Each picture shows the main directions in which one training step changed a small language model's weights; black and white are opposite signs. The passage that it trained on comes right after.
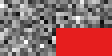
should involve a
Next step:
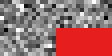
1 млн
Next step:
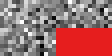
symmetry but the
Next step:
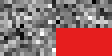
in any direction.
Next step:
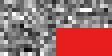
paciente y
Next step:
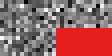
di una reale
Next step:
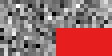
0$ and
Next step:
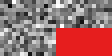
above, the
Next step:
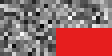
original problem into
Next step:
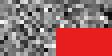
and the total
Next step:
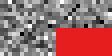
groups, it
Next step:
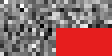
of linear plastic
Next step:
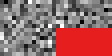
but rather,
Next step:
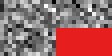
deste estudo
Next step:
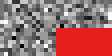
and the possibility
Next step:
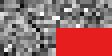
barrier in
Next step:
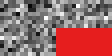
pour fin la
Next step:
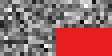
this we know then
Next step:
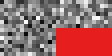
yo'q va
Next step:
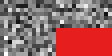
2}$ level by
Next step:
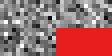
el encuestado
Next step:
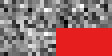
enhance the
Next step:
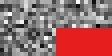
real vaqt
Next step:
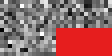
a codimension
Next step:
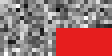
is the input field
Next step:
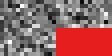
model the necessary
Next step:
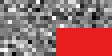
orientation obtained
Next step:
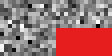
finite box
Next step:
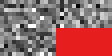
instead of
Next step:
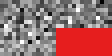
the hanger
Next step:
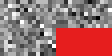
which probably
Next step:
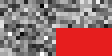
signals because
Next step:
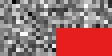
a single event is
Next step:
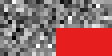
approximation (left
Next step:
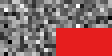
simulated with
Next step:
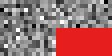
and Sample
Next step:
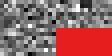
record. In
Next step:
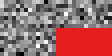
Right: The
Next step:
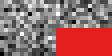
the spectrum of the
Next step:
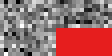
Typical time
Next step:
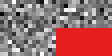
where (see
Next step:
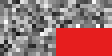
and spin-down
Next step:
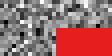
el cual está
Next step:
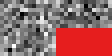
de signos o
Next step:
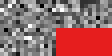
further successful
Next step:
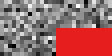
the number of
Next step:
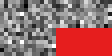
illustrated in
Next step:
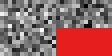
parameter region where the
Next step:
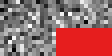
produce at
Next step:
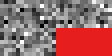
Shane et
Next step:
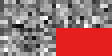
bilan hammani
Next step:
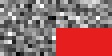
cannot be
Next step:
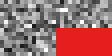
of students
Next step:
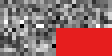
and triangles
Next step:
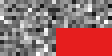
The EOS of
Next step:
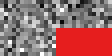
conductivity spectrum observed
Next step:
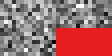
to analyze the
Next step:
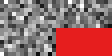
yang akan
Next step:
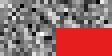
inputs of the
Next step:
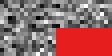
growth. A
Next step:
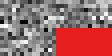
mixing and
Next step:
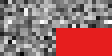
in the Matlab
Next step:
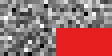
the accreting
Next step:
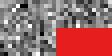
información sobre
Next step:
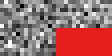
the statistics of
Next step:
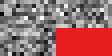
rule with the
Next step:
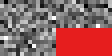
a ele,
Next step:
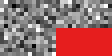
solo le
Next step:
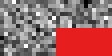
correlation limits.
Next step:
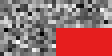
in the structure of
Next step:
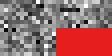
disc scale length.
